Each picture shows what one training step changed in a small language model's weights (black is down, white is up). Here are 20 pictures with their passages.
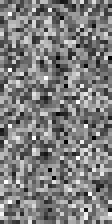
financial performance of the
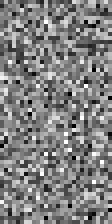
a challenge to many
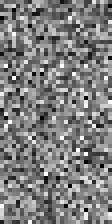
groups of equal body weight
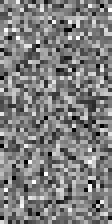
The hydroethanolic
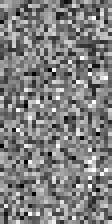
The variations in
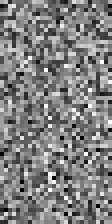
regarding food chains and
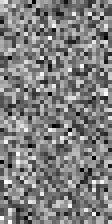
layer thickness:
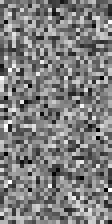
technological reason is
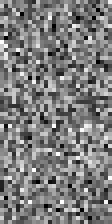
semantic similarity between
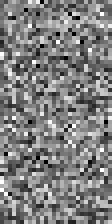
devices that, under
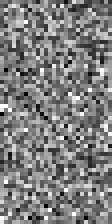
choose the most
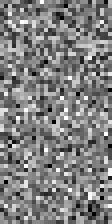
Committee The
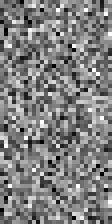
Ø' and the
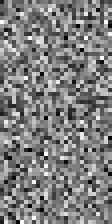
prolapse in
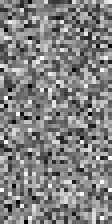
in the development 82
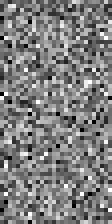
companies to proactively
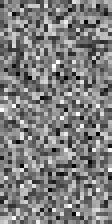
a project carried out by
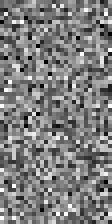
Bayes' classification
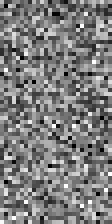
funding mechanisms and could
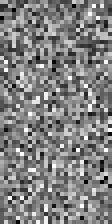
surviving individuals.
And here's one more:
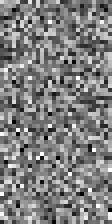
acid composition of the
